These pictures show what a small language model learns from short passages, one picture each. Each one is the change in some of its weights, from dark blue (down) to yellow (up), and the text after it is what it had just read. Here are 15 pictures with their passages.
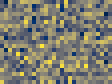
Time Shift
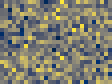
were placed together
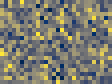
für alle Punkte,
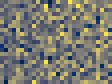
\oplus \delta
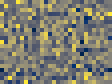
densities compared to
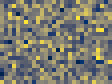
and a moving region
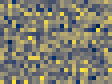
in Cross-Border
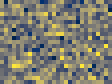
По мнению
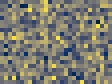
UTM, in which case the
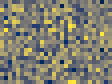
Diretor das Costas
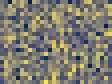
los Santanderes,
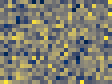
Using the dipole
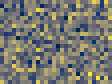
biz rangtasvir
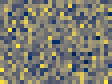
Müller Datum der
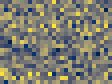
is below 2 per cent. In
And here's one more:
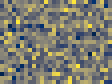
siglos XX y
